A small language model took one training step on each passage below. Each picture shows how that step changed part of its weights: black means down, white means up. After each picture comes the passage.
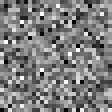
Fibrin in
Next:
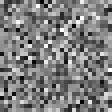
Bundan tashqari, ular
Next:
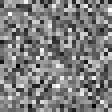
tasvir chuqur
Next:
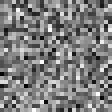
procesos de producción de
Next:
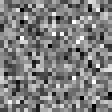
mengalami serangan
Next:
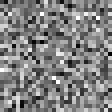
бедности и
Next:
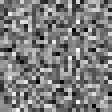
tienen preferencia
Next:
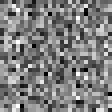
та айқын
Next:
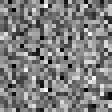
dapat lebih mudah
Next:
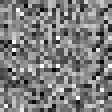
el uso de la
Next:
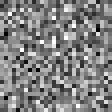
Kind in seiner
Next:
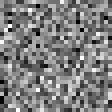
e omite sua
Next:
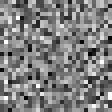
yang digunakan
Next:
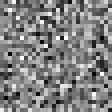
and challenges
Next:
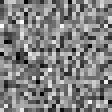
aparición de
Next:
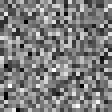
texnologik darajasi
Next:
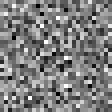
article discusses the
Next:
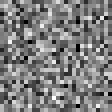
opmerking, dat
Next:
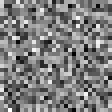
litr suv
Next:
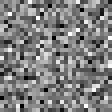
lagunes du
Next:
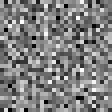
tayinlangan hududlar
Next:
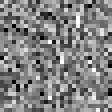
de agosto de
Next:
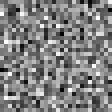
, Воронежская
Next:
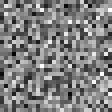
задачи других
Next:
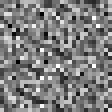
which provides information
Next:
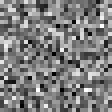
– забезпеченню
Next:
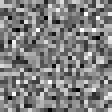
bancaire joint
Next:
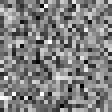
нової влади –
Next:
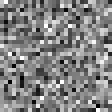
va sport texnikasiga
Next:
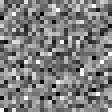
jarayonlarini samarali tashkil etish
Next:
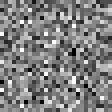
Mother in
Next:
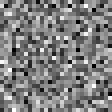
environments. The study
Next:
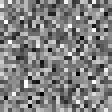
sehingga motivasi
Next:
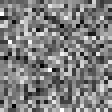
de legitimidad
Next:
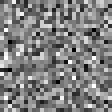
las recomendaciones
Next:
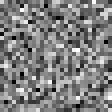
asoslangan Naive
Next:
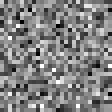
van tijd
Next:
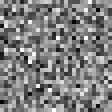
del cuello con
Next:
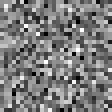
highlight its
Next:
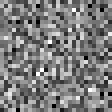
guidata e
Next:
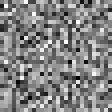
À LUZ
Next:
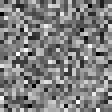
shu huquqni
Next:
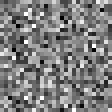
morbidity and
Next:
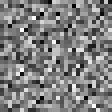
en tecnologías digitales
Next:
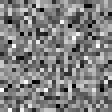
se muestra cómo
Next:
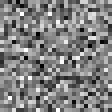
gestion au sein de
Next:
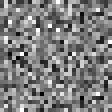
base no estudo de
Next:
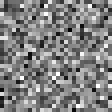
Oriental universiteti katta
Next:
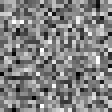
analytical complex on
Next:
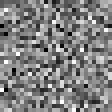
Cantoneiro B
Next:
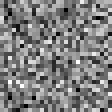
doctoral student
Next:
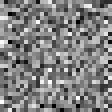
tarbiya va
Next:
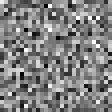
чому, як
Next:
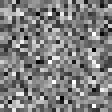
estado con el objetivo de
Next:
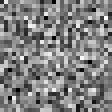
la nueva matriz
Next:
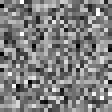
tomonidan ilgari surilgan
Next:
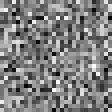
сектора на
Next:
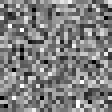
мире. Эти
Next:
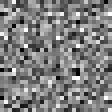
berish jarayonida yuzani
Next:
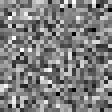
factor in ensuring
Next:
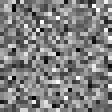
the world economy
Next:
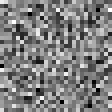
résumer le tout
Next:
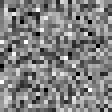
е III ФК по
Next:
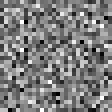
más difundidos
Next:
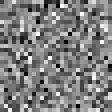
comit erori,
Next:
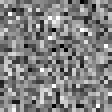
*Tabla 1*
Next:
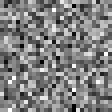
Educação do Sertão
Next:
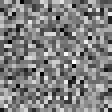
Fonte: Site
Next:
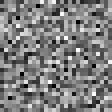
ahvoli; -
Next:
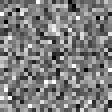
do Paraná.
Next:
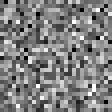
del cambiamento
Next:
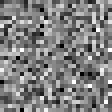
Nom de la
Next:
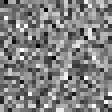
stelt het zich
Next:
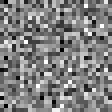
в иностранных
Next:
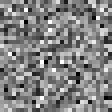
va sog'lom
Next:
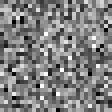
достойного образования
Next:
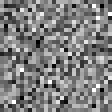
comportamento suspeito
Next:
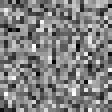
ainda é uma questão
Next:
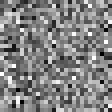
в зависимости
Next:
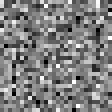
analysed the
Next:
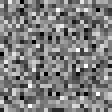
cuti menjelang
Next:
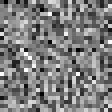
de modelos sustentáveis
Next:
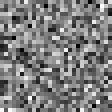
para emprender
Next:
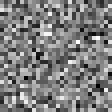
ta'lim tizimida
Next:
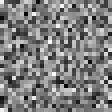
переводить к
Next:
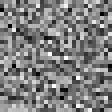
to identify the
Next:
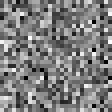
Acesso em 02
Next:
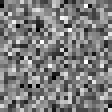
(DSc), professor
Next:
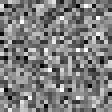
deyish ham
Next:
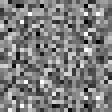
musical e sua
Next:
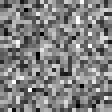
ist, um das
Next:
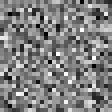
się bohaterem
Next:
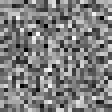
entities, which
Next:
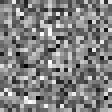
las comunidades y
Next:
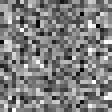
masyarakat merupakan unsur
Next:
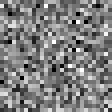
dunyoga kelar
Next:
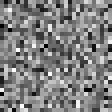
e dos artigos
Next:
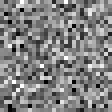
разделённая на
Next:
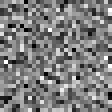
of the study presented
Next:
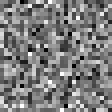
doktoru, dosent
